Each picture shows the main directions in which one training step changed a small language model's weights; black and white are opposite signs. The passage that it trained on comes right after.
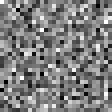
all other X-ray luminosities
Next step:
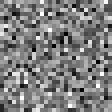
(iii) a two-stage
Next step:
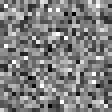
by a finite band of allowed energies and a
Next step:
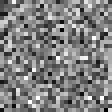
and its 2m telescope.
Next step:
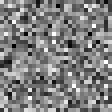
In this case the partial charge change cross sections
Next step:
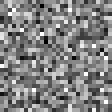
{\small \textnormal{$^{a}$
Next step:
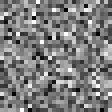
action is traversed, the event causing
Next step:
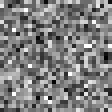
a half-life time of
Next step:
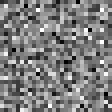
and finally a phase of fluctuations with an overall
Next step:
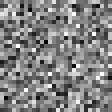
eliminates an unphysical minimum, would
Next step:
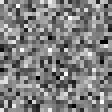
optomechanical tension. This requires
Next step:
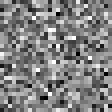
electromagnetic field to a small area, the particles
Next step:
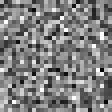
HACA3, or HACA3
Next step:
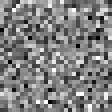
Be star outflow and only through a
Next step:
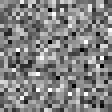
The particles were deposited on a
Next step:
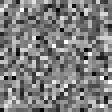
for the rigid motion-corrupted
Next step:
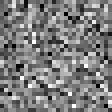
directions. We have examined the radiative
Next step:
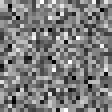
It is likewise intriguing that
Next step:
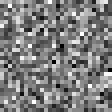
illustrate linear fits made in the range
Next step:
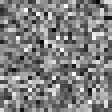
deflating the radius of the device will
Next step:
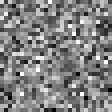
of Cardy states and the boundary cosmological constant
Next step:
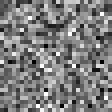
the future sensitivity of $\mu\to
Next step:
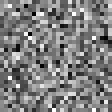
to understanding random interactions results for fermion systems.
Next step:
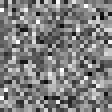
scripts used in this study are
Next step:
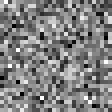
$\epsilon_{M}^{yy}$ shown in
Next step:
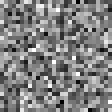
confirm yet the possible connection of the
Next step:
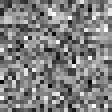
discuss this more in the following sections. The
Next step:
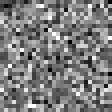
shows the modified silicon surface and
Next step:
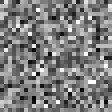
for a time-varying workload
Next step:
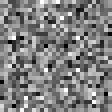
not described in gauged five-dimensional
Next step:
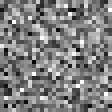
we implement in the calculations the measured
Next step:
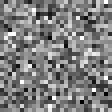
be checked. The first study of the exact
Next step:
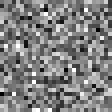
than the superconducting gap,
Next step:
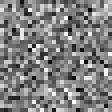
Thus the quadratic part of the Hamiltonian will
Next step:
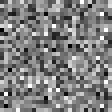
$g_n(X)\rightarrow p$.
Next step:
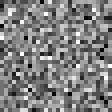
a subsystem decomposition of the physical bosonic
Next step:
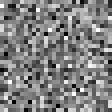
$S(Q)$, more structural information
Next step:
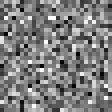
files at the beginning of every
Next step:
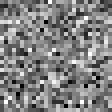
option is tachyonic preheating
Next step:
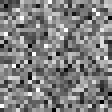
this section, we discuss the ground-state energy
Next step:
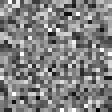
efficiently couples the near-field of the
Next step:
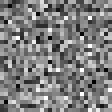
citizens facing access problems,
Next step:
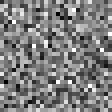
urban boundary has been developed,
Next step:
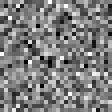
Kr\"{u}ger Phys.
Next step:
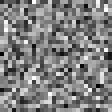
point does not affect the throughput significantly,
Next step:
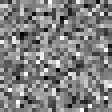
of film is close to that of the
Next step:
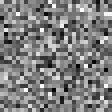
to evaluate the utility of using a unified
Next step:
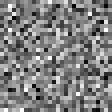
*Voltage Imaging and
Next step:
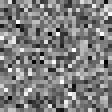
approximately $500$ quasars observed
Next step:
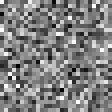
are in good agreement with their NLO calculation using
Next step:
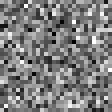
found in {[J. High
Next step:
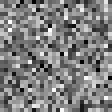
\begin{eqnarray} P c &=& M
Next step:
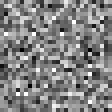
problem, the BCS method will be used
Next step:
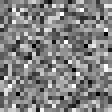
related to spins. Indeed, this
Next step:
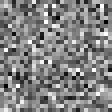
and $\beta$ stands for the
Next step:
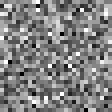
compute all possible BSM contributions to lepton
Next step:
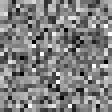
a cosmological constant. Notice that the term with
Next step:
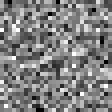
\partial_\mu \pi^a
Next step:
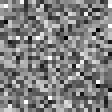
and the magnetization density are written as
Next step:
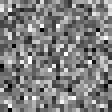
limit. It shows that, generally, the
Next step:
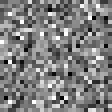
large scale ratio. We think, however,
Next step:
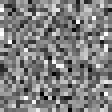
gauge transformation $c_n(t)
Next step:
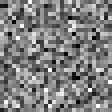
C/breathing, where the relative
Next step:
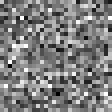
can be done via a configuration which is shown
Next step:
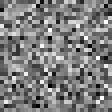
resulted in a learning controller that
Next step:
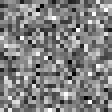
is given by $v(\mu) =
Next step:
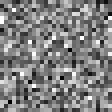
therefore, of interest. Here we show how our
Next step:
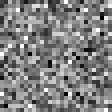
| 14 (Datacenters,
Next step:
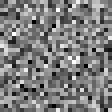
future wireless systems while discussing of
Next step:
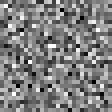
non-local and time-dependent energy
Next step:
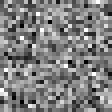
binaries in stellar associations before they
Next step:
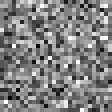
for BA scale-free networks, regular
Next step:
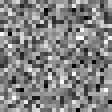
the system is determined by the Landauer
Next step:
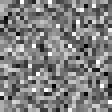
bunch, the electron bunch will
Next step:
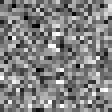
between the two. We see from the table
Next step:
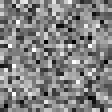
integration (see Appendix B) is,
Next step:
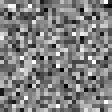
group has little effect on the first
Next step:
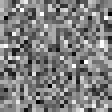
four or five orders of magnitude while
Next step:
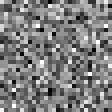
access mechanism. In basic access mechanism a
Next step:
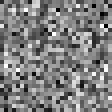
experience a photoquenching cross section
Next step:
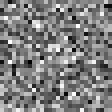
significant influence of the exponent of this variable
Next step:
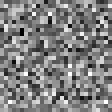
\multicolumn{3}{l}{\it Lower
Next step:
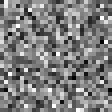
often derived from the energies of broken symmetry
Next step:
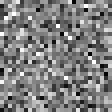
of PL dynamics, as characterized by
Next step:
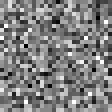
not necessary arise because the radii are
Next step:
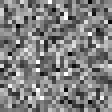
flares in which we detect candidate
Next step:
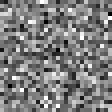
concerned physical parameter provides a distinct
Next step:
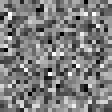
and cubic fcc phases by effect of
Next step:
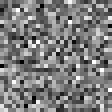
it is unlikely any real theory is
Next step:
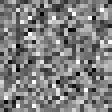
the last step there is some visible deviation
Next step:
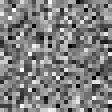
candidates. We down-select
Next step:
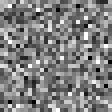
e, \nonumber \\ & \quad &
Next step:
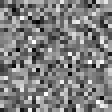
{\it logical } groundlessness of the
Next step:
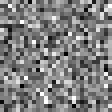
$t=T$ (terminal condition).
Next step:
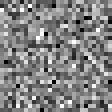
a enormous enterprise.
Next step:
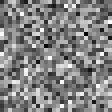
elements of the two-body scattering amplitude
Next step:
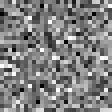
strong performance when the main goal is the
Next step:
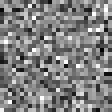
be caused by a combination of a flared
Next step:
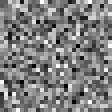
Obviously, a larger bandgap
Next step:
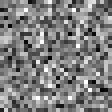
all}$). We compare the observed ratio
